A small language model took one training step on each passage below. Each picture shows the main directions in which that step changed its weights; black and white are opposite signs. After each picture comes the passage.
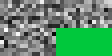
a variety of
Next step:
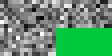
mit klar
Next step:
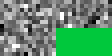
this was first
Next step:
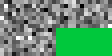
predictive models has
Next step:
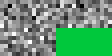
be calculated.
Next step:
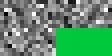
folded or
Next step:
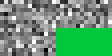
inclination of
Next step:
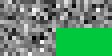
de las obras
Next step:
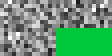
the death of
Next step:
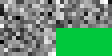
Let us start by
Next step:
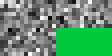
for the Social
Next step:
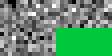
que suceda
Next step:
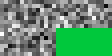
of the times.
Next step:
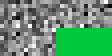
paths of length
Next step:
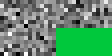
the constant polynomial
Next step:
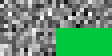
subproblem and
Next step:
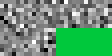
higher probability of
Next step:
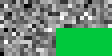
were determined in
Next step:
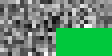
view logs of
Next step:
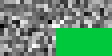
in portal
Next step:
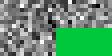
by April
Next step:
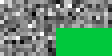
avec des
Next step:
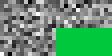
a thinking in
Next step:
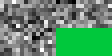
of unity in
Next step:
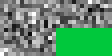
of the system presented
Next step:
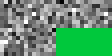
object, where one
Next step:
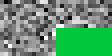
: Three
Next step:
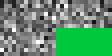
и его
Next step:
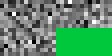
individual cell level.
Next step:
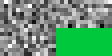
estimates of the
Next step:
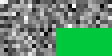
that for all
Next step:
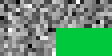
corresponding to the
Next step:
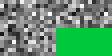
que permitan
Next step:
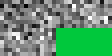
our work on
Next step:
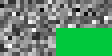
de Innovación
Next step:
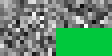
the inspired
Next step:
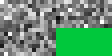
received by
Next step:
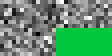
patronize based
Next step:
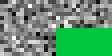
a sufficiently small
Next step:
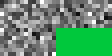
by Arnold
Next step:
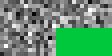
of the main
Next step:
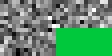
it seems
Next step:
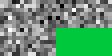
corresponding to our
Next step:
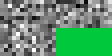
a consequence from
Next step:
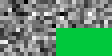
of established
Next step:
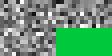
track the maximum
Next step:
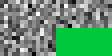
as follows:
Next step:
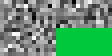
in this work,
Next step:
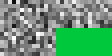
instead of
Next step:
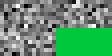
the formation of
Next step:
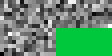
the local factors
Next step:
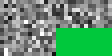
function, C :
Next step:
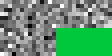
be taken as
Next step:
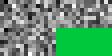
soil, and
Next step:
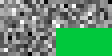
results are bad
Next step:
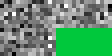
importância dos
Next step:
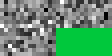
aún es
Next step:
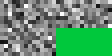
functions of transformed
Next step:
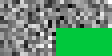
the extension field
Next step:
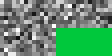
that they meet
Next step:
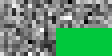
в области
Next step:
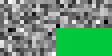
Powell et
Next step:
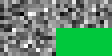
the edge equal
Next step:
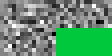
Fourier coefficients
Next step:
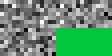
is clear since
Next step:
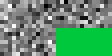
\smallskip For
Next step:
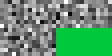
standard deviation
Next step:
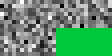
surface soils.
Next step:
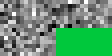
litres of
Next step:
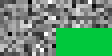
als 4 %
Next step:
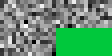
$\gamma$ is
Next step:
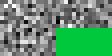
$H$ can
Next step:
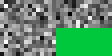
table This information is
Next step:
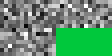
flows. If
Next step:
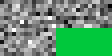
a imagem
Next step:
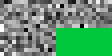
dimension, thereby
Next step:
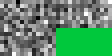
an edge of
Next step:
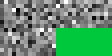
dientes del
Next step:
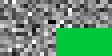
characteristics of
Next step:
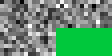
As the CCA
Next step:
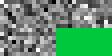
graph. The
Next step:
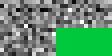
positive operators
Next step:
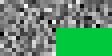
very few and
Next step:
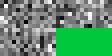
representation property for
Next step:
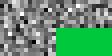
is defined as
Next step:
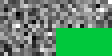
line of the form
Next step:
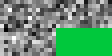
it has the expression
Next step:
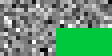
Wells of
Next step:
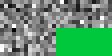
Science and
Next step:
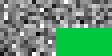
trick is
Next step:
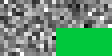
continuous functions with compact
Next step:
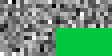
and energy usage
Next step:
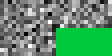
We use here the
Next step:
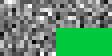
previous studies,
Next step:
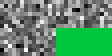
CPU and
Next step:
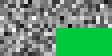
with a risk of
